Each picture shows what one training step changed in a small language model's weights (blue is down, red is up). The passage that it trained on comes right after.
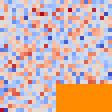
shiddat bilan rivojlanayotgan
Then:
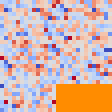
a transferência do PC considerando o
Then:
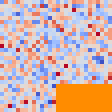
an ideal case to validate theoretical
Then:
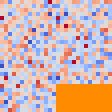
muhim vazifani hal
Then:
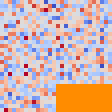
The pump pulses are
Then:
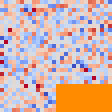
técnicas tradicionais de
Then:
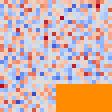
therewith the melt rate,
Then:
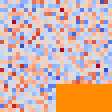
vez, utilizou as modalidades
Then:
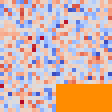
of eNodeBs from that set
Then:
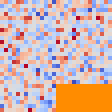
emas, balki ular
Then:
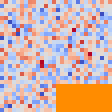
have more interesting dynamics for the Sigma
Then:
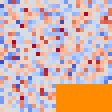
& \textbf{iousness} &
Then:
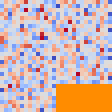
ضربان قلب
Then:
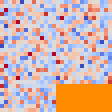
se caracteriza por una
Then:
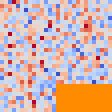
value; from red for the minimum to
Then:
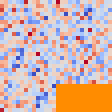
kontekst. De
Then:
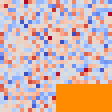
communication, and memory
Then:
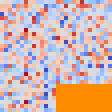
ilmiy tadqiqotlar
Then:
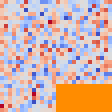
Показ- ник
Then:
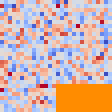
variables of the set of equations describing
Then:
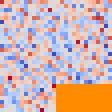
that $C_1$ depends only
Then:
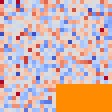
kirish, asosiy va
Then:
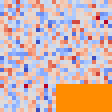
of this paper, based on a model of
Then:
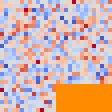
the CC phase length from the reference
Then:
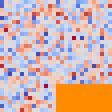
The essence of the concept of
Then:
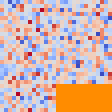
3. Международный
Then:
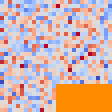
into a CSV format, then
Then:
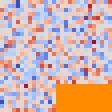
local do câncer de
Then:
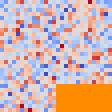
data, les systèmes
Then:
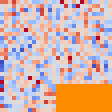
DNLS; indeed,
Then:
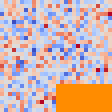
вера доктора
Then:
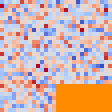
the distinction between local and
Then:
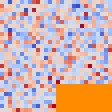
continuará aún en 1974
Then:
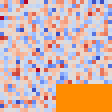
Madina Bahadirova,
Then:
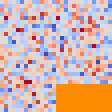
enfrentam este desafio.
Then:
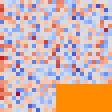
эса эндигина
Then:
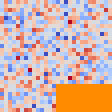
formación estelar de alta
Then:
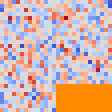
demonstrated how to use the seasonal
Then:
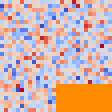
fixed location, we present in
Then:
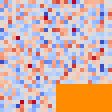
capita to weight the economic
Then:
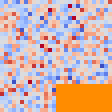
prepared in a singlet state
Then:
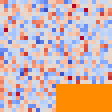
непарна кількість
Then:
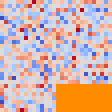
its value introduce now new scale
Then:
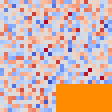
It allows users to perform
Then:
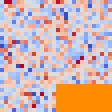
from sklearn.tree import
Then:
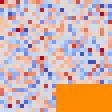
far more extended region than the optical or
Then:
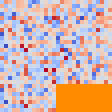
{Stellmer}}, \bibinfo
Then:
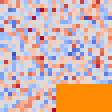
it robust when the test
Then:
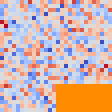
The reason why this justification
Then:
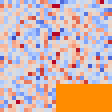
oshirilishi turbinali
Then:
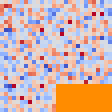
natureza. Figura 5:
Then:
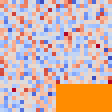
haklara sahip
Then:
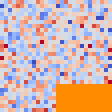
gabungan antara
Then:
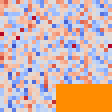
spectrum with the spectrum of the lattice Hamiltonian.
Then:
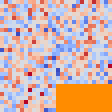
with a $4\%$ error,
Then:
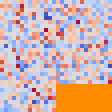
частина Я”, де
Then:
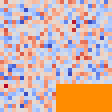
our method for modelling quantum dynamics with
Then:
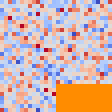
and time-evolved wave function,
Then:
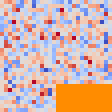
are shown (see legend in each
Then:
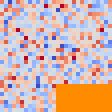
oliy ta'lim tizimini
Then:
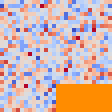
bibliotecários e
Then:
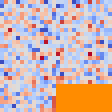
McBrearty, Ian
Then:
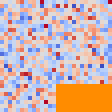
The objective is to ascertain
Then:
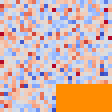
Measurements with respect to
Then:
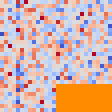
contains meaningful graphics, not
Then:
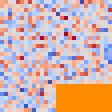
is obvious that it can be expressed
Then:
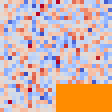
talaba muvaffaqiyatini
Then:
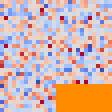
look like V-branched
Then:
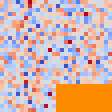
respuesta intermedia entre las dos
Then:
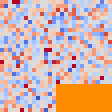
преласку границе,
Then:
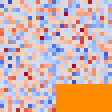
dos jogos poéticos com
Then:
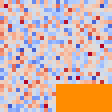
register file. When the
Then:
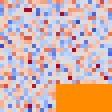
calculated the work by integrating $\dot
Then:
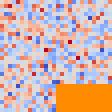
with its tip in contact with the
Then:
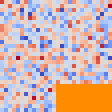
aniqlash va hisobini
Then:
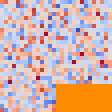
bem sobre isso, para
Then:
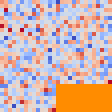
Aceste module permit
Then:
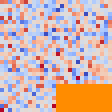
jihatdan nozik.
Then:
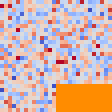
output. Future development of
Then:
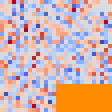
NEP is noise equivalent power of
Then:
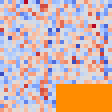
acceleration, $\vg$, is
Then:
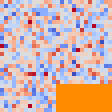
100 yilligini nishonlash
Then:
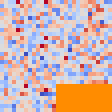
Lahm go‘sht
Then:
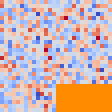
then describe the adopted galaxy
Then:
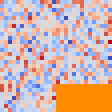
haqiqiy o'zbek
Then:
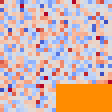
Ta’lim olish orqali
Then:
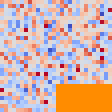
Finally we turn to the evolution of
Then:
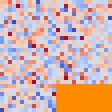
a robust framework to explicitly
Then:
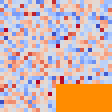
ambiguity is present in the
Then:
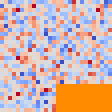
Harbiy sa‘at
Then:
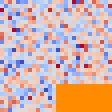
gente coragem, quer
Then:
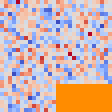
maximum degree of the generators
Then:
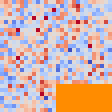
consider a scenario where each team has
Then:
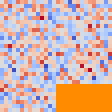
place it in the collisionless
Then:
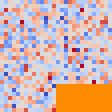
vegetable waste*.
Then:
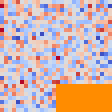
di straordinaria importanza
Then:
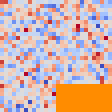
the distributions of stars in the observed and
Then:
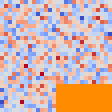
$E$ and the proper helical
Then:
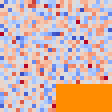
reformulaciones. En
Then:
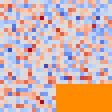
model of contracting Universe with
